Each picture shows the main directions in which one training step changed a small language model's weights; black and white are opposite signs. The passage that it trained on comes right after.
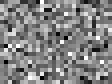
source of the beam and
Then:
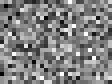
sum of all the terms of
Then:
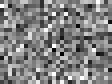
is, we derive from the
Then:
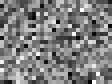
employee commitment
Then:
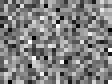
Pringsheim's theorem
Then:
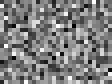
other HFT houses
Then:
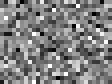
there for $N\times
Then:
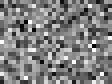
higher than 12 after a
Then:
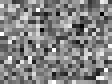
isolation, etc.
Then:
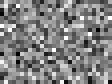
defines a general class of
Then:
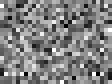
skills training for
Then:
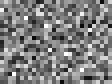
cumulative HI
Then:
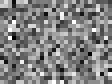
some integer $l_2
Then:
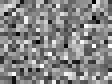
of the most important partner
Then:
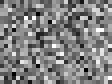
proposals with cost,
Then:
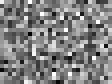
stations SEB3 and
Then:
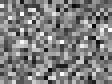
The Leclerc and
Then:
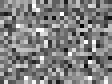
Europe Research and
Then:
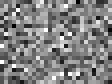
of all, we focus our
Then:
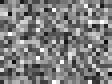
steps of their lives
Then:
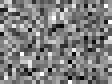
priori about the
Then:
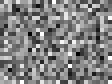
and the filtrate
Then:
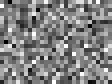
Both fiducial models
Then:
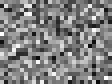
holomorphic bundles
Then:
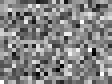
various masses of the
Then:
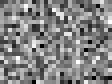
(iv) stated above
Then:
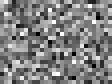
$R$ lies above the
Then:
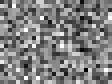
the coal rock will be
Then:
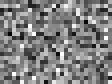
be satisfied identically in
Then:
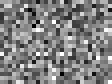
these conditions hold for a given
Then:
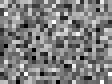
and $\mathcal{C}$ is
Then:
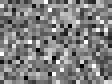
**R** which maps
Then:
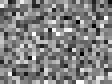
there is a need to evaluate
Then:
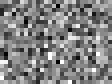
of numerical simulation.
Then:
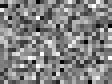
such that the second conformal
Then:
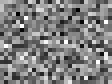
compared sites. B =
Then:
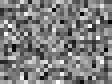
a significant effect of the
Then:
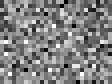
Training Validation
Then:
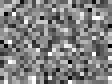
of computing the modulus
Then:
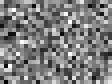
affine symmetric group at
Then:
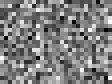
Neumann algebra $\mathcal
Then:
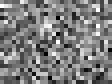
which is a corollary to
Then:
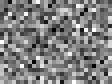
friendly compared to
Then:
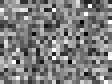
as well, and $E''
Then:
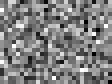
formulation, which is equation
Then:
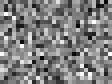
Total Startups
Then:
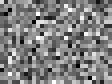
- Alternative 2:
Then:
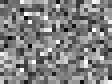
traumatic, and can
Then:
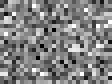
We observe that the
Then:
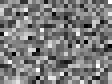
aspects of Multiple
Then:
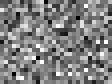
and income potential
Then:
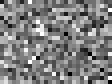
an inert morphism
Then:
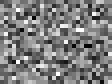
the time of pain."
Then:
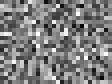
attack, random
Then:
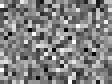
in some open subset of the
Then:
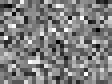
of IoT devices
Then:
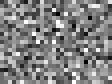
the crisis on
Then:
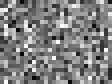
for details).
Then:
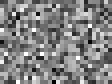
point targets. It
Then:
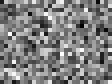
and the texture map
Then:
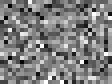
\mapsto x\otimes y
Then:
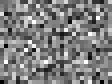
factor of $b$. We
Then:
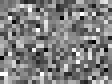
planned as follows: -
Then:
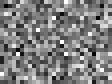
of Naval Research
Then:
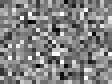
N. Ranasinghe
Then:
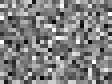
first countable continuum
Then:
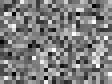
of a society in
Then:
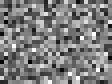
higher in patients
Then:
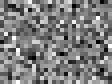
0 \quad \Rightarrow
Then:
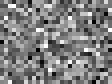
\mathbf{H} +
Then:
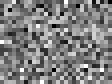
Results: A
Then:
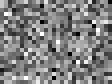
node is the closest to the
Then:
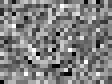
$\omega_i$. In standard
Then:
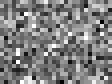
statistical metrics and
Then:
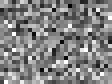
a description of the
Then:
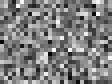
if the induced action
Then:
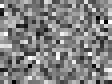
is associated with low concentration
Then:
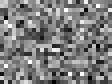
a generalized shape,
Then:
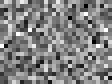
to flatten their
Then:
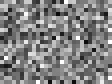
state acquires a new
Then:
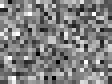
displacements are identified
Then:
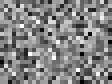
Israel\\ and \\
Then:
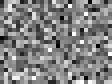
based on reanalysis
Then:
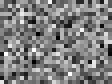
univariate techniques
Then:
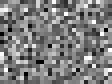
present first approach to addressing
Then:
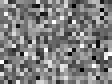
matrix $h$ we will
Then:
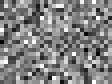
determining which computational
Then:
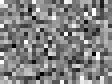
Y2 Crude and
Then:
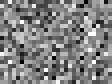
=\alpha_k$ for
